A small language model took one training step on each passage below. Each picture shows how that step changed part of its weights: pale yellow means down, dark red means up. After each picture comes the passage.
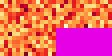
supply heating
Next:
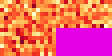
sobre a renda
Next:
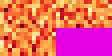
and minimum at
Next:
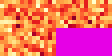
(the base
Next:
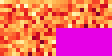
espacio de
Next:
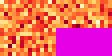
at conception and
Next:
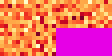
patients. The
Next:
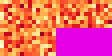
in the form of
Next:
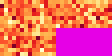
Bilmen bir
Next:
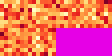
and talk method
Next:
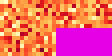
registry that can
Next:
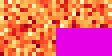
of technologies such as
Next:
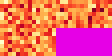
in minimum amount of
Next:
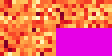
they were divided
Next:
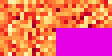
objectives. 1.
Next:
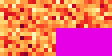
and implementation of
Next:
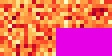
compared to initial
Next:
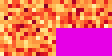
for a product
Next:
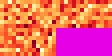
of uncertainty around
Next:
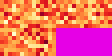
that it could
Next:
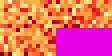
of dental
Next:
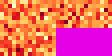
needs to be done
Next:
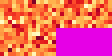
the same as the
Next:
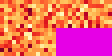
- VB
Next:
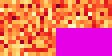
ПН был
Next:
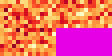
signals from
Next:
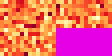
Rahmen der
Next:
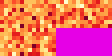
às pessoas
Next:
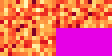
ambient temperature using
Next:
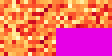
technology support services are
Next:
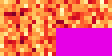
a la composición
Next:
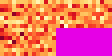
work flow is
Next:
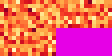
the SC and
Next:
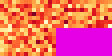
left or right
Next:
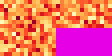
to have fewer
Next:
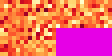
vazmin va
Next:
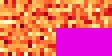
engaging with this
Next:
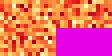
used as a potential
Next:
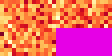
eight cool
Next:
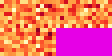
not develop standardization
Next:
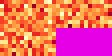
- You
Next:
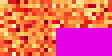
Universitat de
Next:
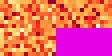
foot area near
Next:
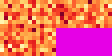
with the presence of
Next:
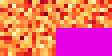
but could use some
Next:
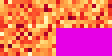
ва диний
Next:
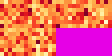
D Transp.
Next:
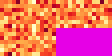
leader should
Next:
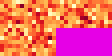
accordance with
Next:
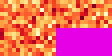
top one percent)
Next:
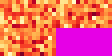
the subtext of
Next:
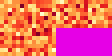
in revue
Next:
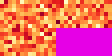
infrastructure not included in
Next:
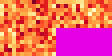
camera traps
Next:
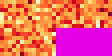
was measured at a
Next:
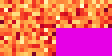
a implementação das
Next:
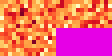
a potential conflict of
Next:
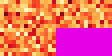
Lewis acid
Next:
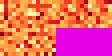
amino acid,
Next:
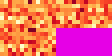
is the best
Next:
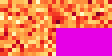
is done by
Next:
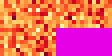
effectively reducing each
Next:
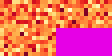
devices refer to
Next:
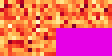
be continued because
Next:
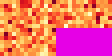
У такому
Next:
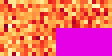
made patient to
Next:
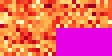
And also solid waste
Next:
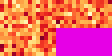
This method is very
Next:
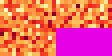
yaşadığı bu
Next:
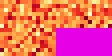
nós mesmos
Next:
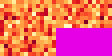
в эти
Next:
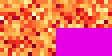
работа с
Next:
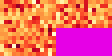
in coral
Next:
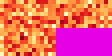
a whole.
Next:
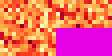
and assuming
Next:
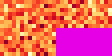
mental, etc.”
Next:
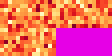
sur la richesse
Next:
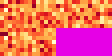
zijn eigen
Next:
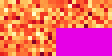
развития науки,
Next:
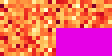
FDI. With
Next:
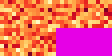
sitesi ve
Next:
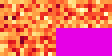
conducted a performance analysis
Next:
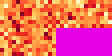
regional e local a
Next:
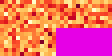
closing, I
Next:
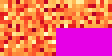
Data nilai
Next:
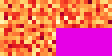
with the complex
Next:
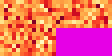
to consolidate
